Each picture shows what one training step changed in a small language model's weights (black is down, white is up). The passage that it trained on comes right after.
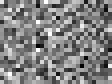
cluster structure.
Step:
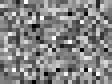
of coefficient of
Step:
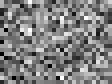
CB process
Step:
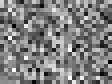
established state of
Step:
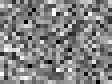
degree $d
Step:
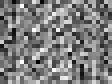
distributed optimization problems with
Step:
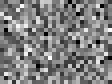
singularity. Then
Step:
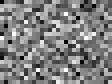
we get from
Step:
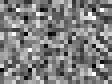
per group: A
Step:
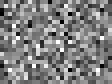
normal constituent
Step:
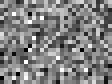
of worked
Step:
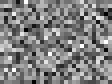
the law of the
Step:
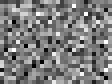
if the case requires
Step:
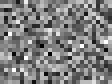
the goal of
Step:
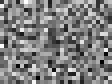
to respond
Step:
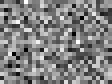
the waters
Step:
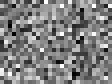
is also full.
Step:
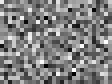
need the next
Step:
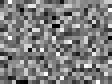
& \deq
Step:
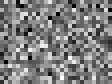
(see section 4
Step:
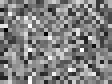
supreme deity
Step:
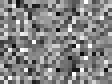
constant which depends on
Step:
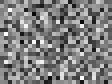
discussed in the
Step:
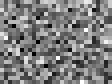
forces the corresponding subsequence
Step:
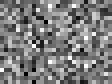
We prove this theorem
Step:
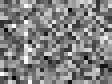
similarity for
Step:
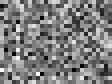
resourced flaking
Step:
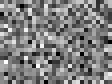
first three of them
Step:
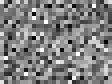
Such a data management
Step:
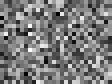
(the Hopf
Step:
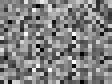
problem as they are
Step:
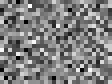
{take} an
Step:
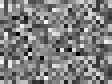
use any smooth
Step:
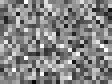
regression of the ratio
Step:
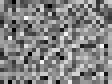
Aadhar is
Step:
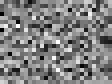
Some of these centers
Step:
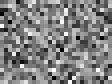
h before sample
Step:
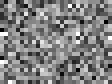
- in the
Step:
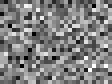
are normally
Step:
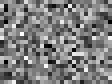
or egg and
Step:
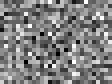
zero cohomology, except
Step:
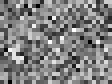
speed is less or
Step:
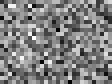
counting datasets,
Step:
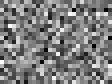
etc, and even
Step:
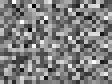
have also being
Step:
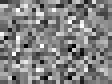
and only if
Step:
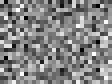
partially supported by
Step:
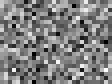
verify that the sequence
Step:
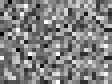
methods have been
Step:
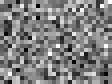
used. Key
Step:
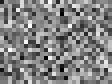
groundwater, which
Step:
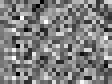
solutions contribute to
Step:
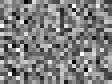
the idea, conducted
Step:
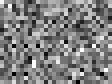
notion of the local
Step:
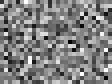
to the solution of
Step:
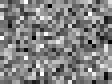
a total of
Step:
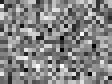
up to a
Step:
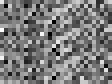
form Data availability All
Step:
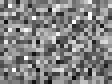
supports the process of
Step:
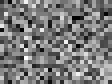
we calculated the acid
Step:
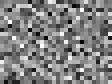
\item compute a
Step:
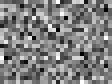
using here other basis
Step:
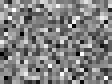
computed using the procedure
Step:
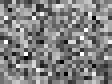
makes two contributions:
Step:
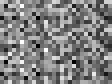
communication technologies,
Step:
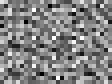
my own knowledge
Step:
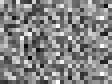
studies have shown that
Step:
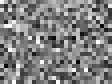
rights and perform its
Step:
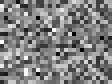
informing key food
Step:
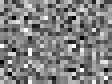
that for an individual
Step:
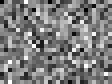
We apply this with
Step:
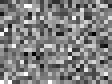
are merged to
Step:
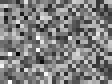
the highest position in
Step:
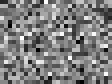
is shown in the
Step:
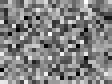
as soon as
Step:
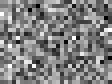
strategies. Furthermore,
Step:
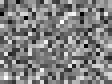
Let $C =
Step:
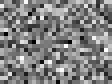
of Nigeria,
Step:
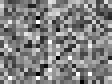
level structure which are
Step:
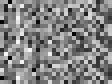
neural network and
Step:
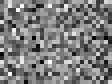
Gauss, many
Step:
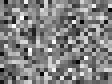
by comparing each position
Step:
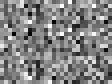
network is called
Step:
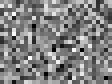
law of large numbers
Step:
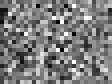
comprehensive CSV
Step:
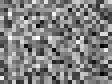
was recorded as
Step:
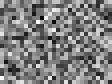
result has consequences
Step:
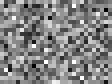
In fact, the
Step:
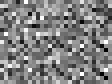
of the quadratic
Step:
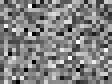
inverse solution is assumed
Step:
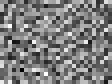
variety trials in
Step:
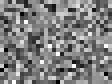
adopt and
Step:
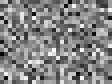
Although extensively
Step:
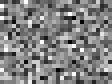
for every $x
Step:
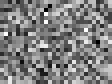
standard (chemical
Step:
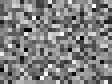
conferences are conducted
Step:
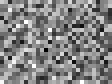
entropy can also be
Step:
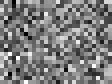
metal complexes with the
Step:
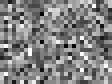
convergence occurs for any
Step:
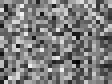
financial interests or
